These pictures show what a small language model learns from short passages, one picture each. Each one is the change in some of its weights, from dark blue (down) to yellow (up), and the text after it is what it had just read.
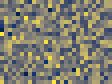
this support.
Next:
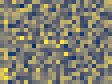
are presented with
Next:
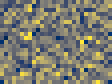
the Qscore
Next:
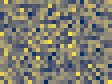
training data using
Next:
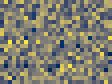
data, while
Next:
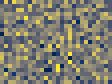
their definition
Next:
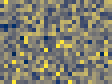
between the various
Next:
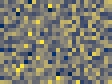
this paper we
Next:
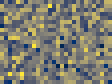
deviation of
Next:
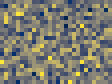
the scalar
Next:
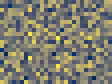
for integrating
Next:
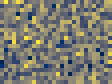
distribution along the
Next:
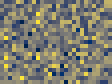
provided as
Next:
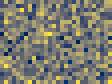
measurements as a
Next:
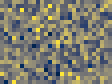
accounts for
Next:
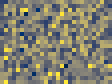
photon, and
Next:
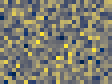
to a non
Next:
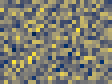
in a number of
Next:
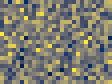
tests under
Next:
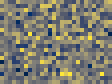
or capability
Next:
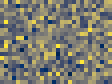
about $%
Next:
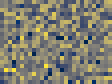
or the thermal
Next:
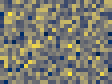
review of
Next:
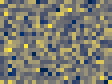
A}$ are
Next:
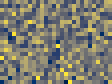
on entanglement
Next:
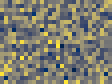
according to
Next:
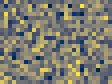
the initial disk
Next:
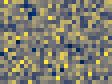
interaction of multiple
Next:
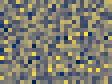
gradually due
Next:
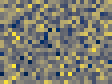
attribute these
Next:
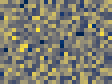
dependent on
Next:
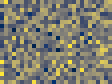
corrections can
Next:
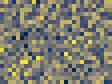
that it is at
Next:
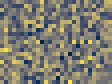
of the time evolution
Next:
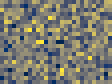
extension with
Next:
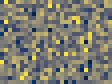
quantum. We
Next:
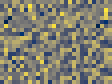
are either
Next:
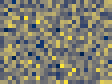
Yet most
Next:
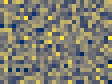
signal, as defined
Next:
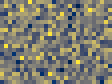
exposure times
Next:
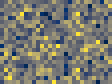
d^d x
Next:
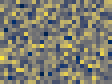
a measure of
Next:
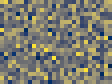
effect is more important
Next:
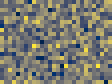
this increase could
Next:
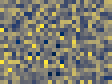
at the BS
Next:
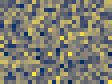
the data show
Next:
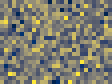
the squark
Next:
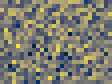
in an quantum network
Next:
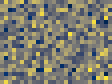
case includes a
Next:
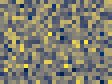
number density and
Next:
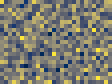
is defined from the
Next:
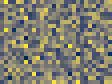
method proposed in
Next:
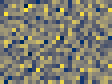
varying the
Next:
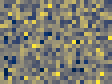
pattern of
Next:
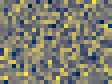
them. In
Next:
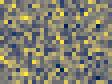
of Theorem
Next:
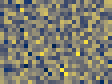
studies in the
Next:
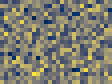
we can see that
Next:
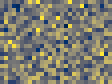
such that if
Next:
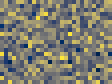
one flux quantum is
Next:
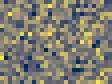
portion of
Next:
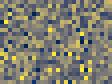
physical. We
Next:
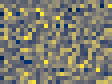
where $\phi$,
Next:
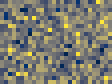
scenery section
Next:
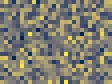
that the star
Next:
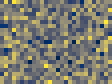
combining the
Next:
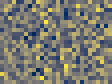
marked by
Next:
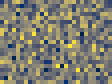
edges were more
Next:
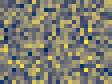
the type of
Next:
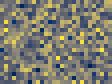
a grid of
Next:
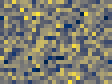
the consumers
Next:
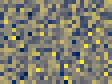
estimated error
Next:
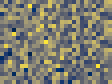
code and
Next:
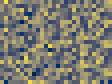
strong computational
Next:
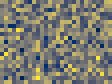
there are many
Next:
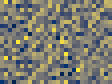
considered in
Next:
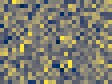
start at
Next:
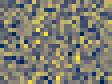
the appropriate
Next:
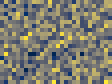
GSF and
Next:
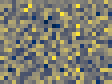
unity). This
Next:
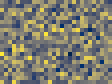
in the number of
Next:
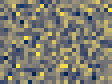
and affect
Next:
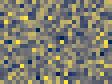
two hundred
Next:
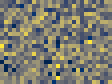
the activity of
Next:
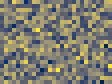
will be a
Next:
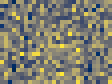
matter density and
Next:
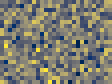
the clustering
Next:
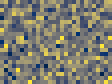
to be $F
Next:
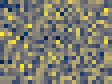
to solicit
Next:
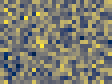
In order to
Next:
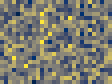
solar model
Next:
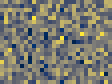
also attributed
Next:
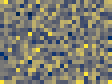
point out the
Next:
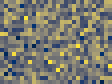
This would be the
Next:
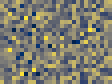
We use the term
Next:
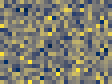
\pb to
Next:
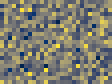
motions via
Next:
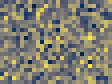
gases the
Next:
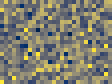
only on the surface
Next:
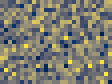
the evolution in each
